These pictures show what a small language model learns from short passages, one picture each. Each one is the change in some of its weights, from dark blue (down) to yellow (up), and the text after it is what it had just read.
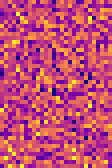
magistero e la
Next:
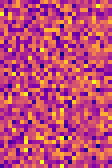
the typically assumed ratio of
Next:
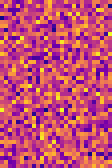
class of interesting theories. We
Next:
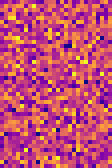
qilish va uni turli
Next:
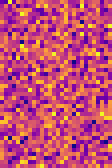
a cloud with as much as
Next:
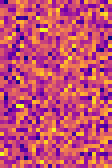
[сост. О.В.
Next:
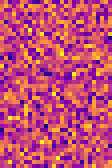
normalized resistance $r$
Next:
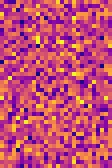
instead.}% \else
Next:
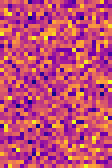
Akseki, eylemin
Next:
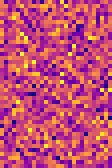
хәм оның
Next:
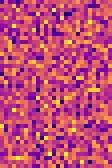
undetectable topologies,
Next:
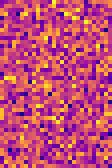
F. and Demirhan
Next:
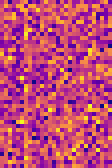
following relations for the Lax pair of
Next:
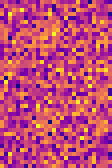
Uzbekistan during the
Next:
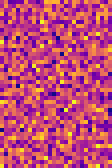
the electronic excitations we take
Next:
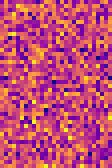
observations are not yet sufficient
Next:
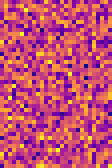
action respects may be written
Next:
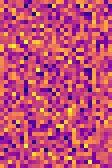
до реальних умов
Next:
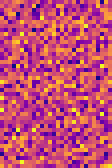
аспектам решения
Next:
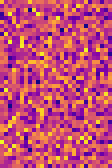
data allow to suppose that general
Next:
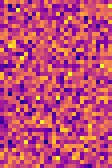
ham ta'kidlash
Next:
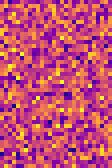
variational principle. For a general
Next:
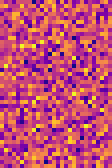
а на Буковині –
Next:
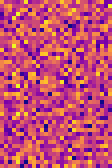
кузатилган сув
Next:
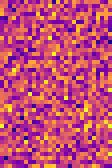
chamber via a 10 m
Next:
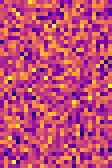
have 4 contacts each. The
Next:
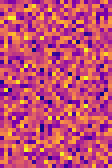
bilan shakllanadi.
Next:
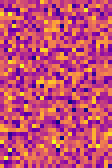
the test may introduce new constructs
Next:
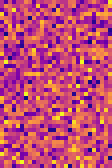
\left( \Lambda_i +
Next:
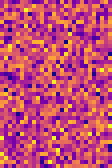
ratio in the detectors when a
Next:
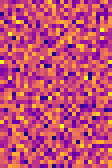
Воҳидов ва
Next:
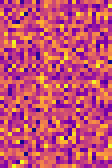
performance evaluation, this paper
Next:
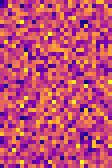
küresel anlamda
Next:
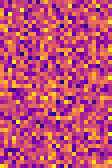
by the line of element:
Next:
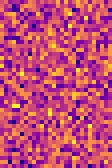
revelou uma pesquisa do
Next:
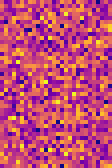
We found duplicated
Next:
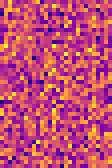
of the DDF construction.
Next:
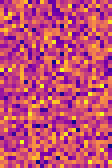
of the uniaxial
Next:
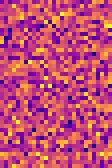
elimination, iterative
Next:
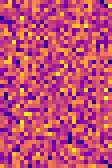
la presencia de esta
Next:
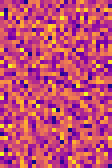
их применения в
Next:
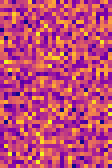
3 in comparison with the corresponding experimental
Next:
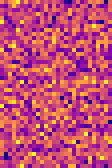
стан дозвіллевого
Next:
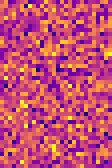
el presente Trabajo
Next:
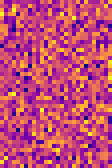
is significant because it offers a
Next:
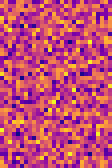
times. \begin{figure}
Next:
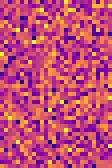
informação frente a
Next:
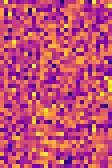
evaluation. Gain values are obtained
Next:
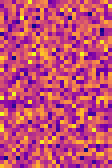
a feature characterized by
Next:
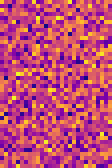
ziyorat maskanlarining
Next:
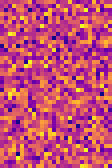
called complete theory from
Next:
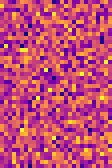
de Mello e. **O
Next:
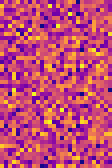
the northeastern
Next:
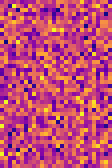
can notice from Fig. 1,
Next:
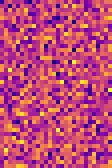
with the following kinematics
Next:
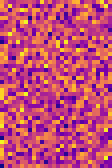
dado sin tener en
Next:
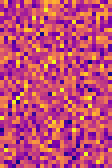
and $B=m$. A
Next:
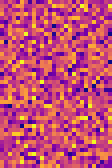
-0,85 Profundidad
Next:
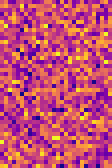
sich für Schiller, dass
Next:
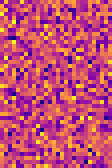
para a segurança
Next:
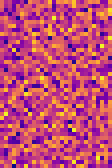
negative.) \par
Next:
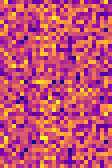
technique*, die durch die
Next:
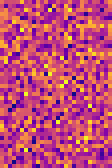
to prepare a classical probability
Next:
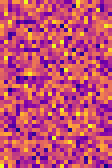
gerekse beşeri
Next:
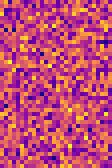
iar apoi să se
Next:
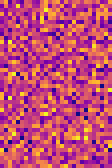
and the error matrix formed by them
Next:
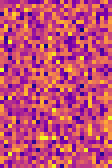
pairs for the above systems are also
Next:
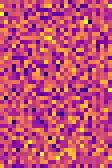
which is a consequence of the
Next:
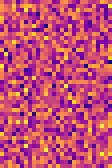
magnetic field components, proton density and
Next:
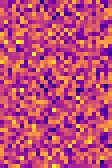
Bentonit 20% li +
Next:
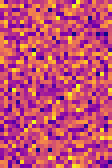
Instituut. - Oberon
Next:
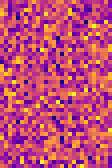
the expansions of the
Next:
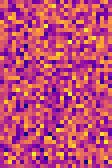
sind dem Medizinalsektor
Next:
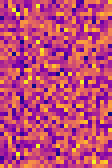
1 \right] \nonumber \\ &=
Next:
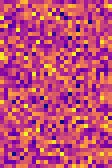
for every wave vector $\textbf
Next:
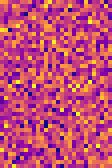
ones. The third leading
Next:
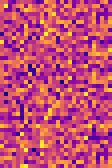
represent the temperature, pressure, and
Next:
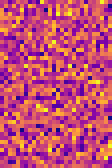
of test mutation for generating
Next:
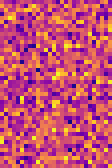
bilan tilimizda katta
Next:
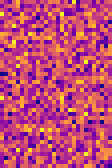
bu sohadagi yangi
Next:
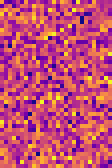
Lug'atda terminlarning
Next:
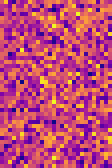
[2,3] have been so
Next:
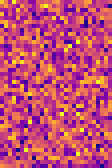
apastron passage of
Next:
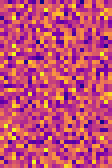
avval**» alifbe
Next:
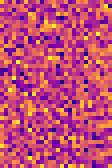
The critical temperature agrees
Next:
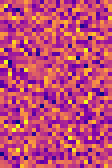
динамичной модели
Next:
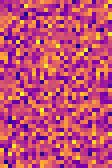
and often do not generalise well
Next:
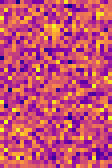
Telescope Science Institute
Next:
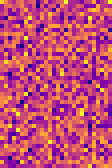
temperature, contrary to the effect of
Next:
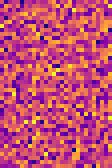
ularni talaffuz
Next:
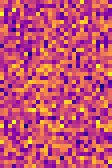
is characterized by the Wilson
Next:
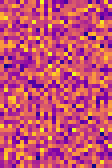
thermique atteinte La
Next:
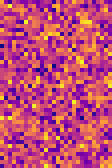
February 18 a
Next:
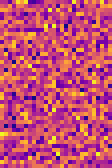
spectral analyzer performs a
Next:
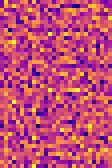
yuridik universiteti
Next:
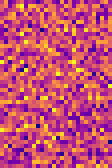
actividades: Actividad 1.
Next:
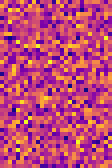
natijalari shuni
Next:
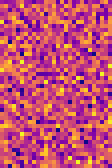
лише екологічний,
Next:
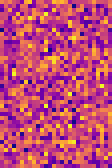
OF OBJECTS
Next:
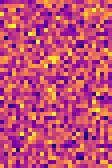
A simplified form of the
